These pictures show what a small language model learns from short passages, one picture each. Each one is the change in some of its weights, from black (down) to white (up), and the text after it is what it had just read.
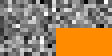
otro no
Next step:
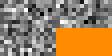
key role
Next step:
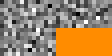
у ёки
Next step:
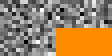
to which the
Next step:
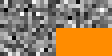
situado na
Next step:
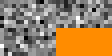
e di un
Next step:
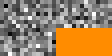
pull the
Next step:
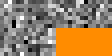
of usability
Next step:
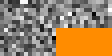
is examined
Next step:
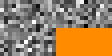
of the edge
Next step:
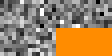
a liver
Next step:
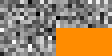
the reference
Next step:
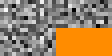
to credit
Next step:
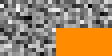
account of
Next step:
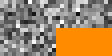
de jan.
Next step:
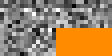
methods for
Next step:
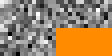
to extract
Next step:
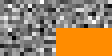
The TVC
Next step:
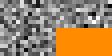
The fact that
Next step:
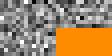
and optimized
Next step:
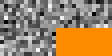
Reforma e
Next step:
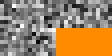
fixed but
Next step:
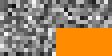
for use in
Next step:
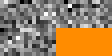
que transforme
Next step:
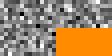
AI and
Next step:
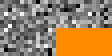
и др.
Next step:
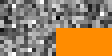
multe case,
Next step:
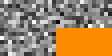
two crops
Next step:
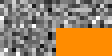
new optical
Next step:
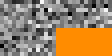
fondé les
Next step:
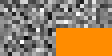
to all of
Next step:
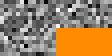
and operators
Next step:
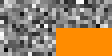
is widely
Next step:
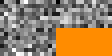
decrease in
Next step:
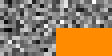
public outcry
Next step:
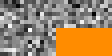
population of
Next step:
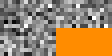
regional action
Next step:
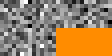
of treatment
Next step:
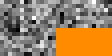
was surely
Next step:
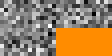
the methodologies
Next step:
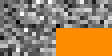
when such medical
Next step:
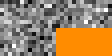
identified in
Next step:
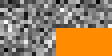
activities in a
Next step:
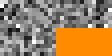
merging all
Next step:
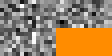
har bir
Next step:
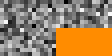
corners are
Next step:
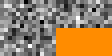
e contatos
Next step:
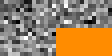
improve access
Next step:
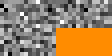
lung and
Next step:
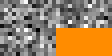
that external
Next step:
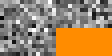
entrada em
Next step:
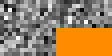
elabora las
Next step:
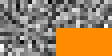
amounts of
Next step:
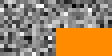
analyse data they
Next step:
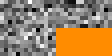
was duplicated
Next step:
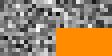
compared to the
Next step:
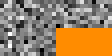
when considering the
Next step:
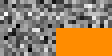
bilan bayon
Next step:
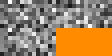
calculated from
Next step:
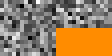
from (a)
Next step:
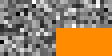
relação à
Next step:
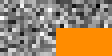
processo de
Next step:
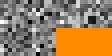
de empleos
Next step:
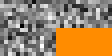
food is
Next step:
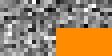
para fins de
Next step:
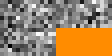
be concern over
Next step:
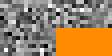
need to turn
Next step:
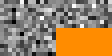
for them what
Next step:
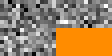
security systems
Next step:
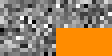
sus once
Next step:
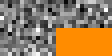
profiles have
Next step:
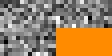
products and
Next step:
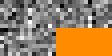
care center
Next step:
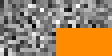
IAP en
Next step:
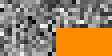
post test only
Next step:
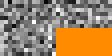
words in
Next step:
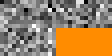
of assets on
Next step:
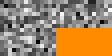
therefore rely
